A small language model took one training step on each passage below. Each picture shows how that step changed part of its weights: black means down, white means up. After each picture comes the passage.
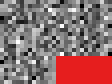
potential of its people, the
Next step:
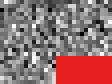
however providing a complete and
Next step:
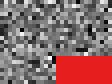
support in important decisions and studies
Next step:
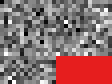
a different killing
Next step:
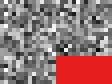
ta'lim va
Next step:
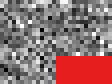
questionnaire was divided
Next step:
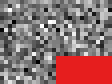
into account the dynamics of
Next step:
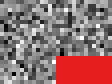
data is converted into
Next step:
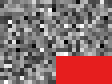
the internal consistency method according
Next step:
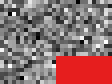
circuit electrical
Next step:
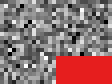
isolation of compound
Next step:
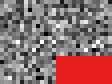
effect on the growth of
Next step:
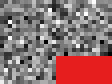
the x (left hand
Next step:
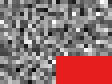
emission tomography were
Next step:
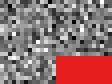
proteins in failing
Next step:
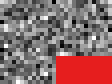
All 12 participants indicated that
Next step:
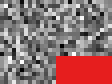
remains, will be analysed
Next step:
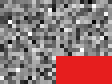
the penetration of
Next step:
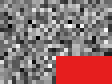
of the parents as well
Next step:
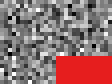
fake products? 3.
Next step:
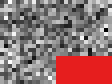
details vary. These conditions
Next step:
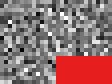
the video database.
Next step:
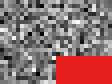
interest. DATA
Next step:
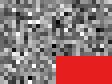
Open Well as the source
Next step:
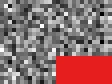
from all forms of cultural and
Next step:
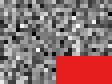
STEM careers is to
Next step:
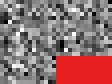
after the end of the
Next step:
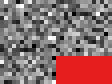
document complies with the
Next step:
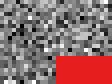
this simple adjustment can
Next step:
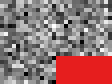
in the MB case.
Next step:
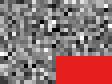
and figures in this
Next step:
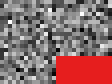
the children belonging to
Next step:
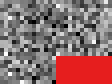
B52 Keywords:
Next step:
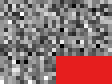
Moretti [5]
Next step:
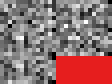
in the text it could be
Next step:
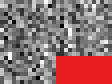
was less than 1. The
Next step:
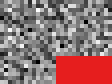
shown here. by relatively
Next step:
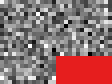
in their farm before and
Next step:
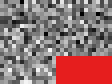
wave form. The graphs
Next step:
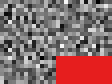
equivalent absorption
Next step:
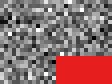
individual phases and among
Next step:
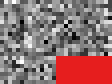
in talismans.
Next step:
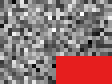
often misused the
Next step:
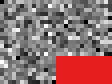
in the world. Image
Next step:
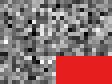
of analysis and scientific services,
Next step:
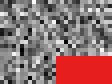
scheme and that of
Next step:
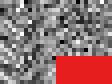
variables Mean Std.
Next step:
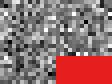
percent of surveyed business
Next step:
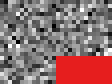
and perpendicular
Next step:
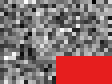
condition that affects nearly
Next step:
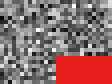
done, although it
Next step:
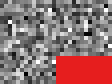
the cycles/byte
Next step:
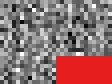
Overview of experimental
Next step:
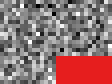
L. muscat and
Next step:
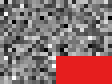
be dealt with
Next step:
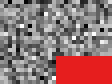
Murashige and
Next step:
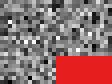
the meanings of the words
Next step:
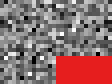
this paper is organized as
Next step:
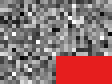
degree in computing, both
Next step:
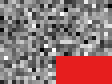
radial DPN and
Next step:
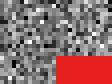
└ Embed the
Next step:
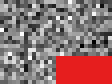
Dr. Y.
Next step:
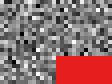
choice of fiber
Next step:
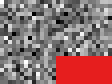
overall cost of device production
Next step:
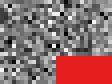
through an integrated system,
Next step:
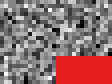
should be able to play with
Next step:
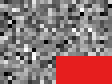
is route planning, which
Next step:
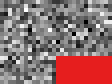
that carbon foams
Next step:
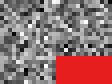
septic tank
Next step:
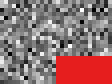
of E. Merck
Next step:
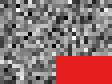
good news is that with
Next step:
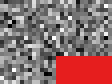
is studied. The obtained results
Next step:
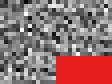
are willing to buy
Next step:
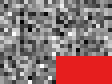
linked to the proper
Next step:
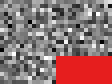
of physiology at
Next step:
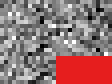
AND GOTO,
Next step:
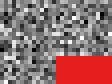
± 16 nm; near
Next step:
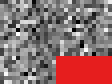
public healthcare seekers
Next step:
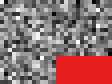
5. Strength
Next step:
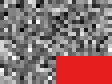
incidence and characteristics.
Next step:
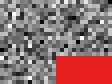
Sample size 7a)
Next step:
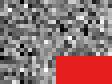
environments that mediate
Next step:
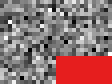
the following figure: Fig.
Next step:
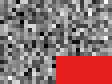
usually attached to the
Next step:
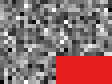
the thio-compound
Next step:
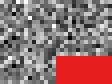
Density intervals
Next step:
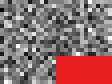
solution. One must just
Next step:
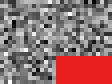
resolves tophi,
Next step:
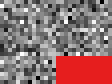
order plots are
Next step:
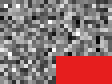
like tannins and
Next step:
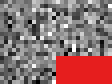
of life). Thus, based
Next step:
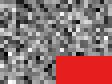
Introduction The word
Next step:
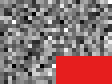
build skills for their professional
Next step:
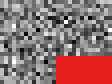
season at Onne.
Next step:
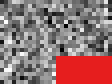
in beverages ranged
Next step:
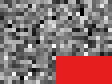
with reproductive health
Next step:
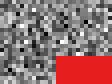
of the everyday
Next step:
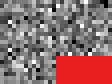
the comparison between the strain
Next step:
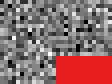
of DNPs throughout
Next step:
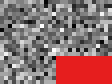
GL of standard and developed
